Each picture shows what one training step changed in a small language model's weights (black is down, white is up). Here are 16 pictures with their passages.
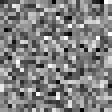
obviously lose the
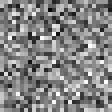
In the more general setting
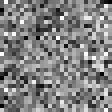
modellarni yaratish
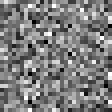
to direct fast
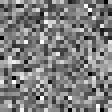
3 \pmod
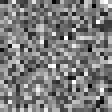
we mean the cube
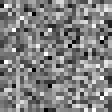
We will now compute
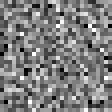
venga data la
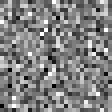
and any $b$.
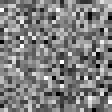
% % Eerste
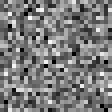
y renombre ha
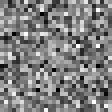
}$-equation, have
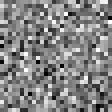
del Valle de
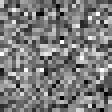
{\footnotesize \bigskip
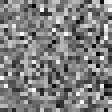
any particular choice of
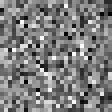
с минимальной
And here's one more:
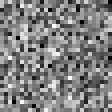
relative to the mass
